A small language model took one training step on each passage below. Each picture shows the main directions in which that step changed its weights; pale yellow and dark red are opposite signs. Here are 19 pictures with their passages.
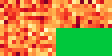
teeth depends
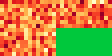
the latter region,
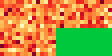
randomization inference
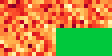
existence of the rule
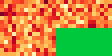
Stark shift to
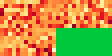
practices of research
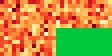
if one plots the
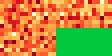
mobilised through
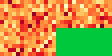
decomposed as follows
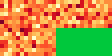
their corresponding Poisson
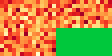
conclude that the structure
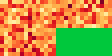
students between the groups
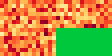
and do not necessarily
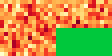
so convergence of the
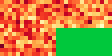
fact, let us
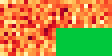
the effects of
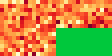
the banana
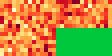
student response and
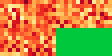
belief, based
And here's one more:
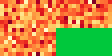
far more is
